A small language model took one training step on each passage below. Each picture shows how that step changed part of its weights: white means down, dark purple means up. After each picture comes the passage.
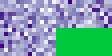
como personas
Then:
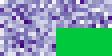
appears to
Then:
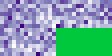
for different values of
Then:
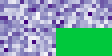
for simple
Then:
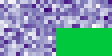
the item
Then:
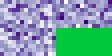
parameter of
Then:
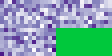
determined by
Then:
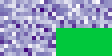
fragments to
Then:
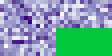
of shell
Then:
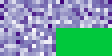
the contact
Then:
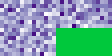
behavior of
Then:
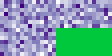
society and
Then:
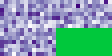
Casa de
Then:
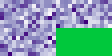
to the field
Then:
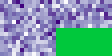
Não é,
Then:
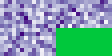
methodology of
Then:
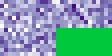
formación de
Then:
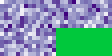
the same search
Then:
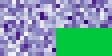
Most of
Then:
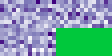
be tested
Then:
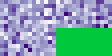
an integral
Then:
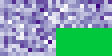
zich bij
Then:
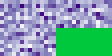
constants of
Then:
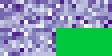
also measure the
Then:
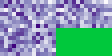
key insight
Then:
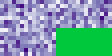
los medios
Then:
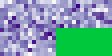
definition of
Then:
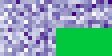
& \forall
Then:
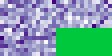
observed values,
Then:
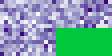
and forward
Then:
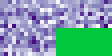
una persona
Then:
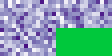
shamol va
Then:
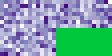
of plants.
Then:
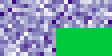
Mel do
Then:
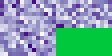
of $N$
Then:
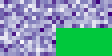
the algorithm
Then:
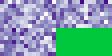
limitations in
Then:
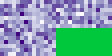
RISC to
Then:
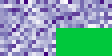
used, a
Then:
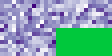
hat mit der
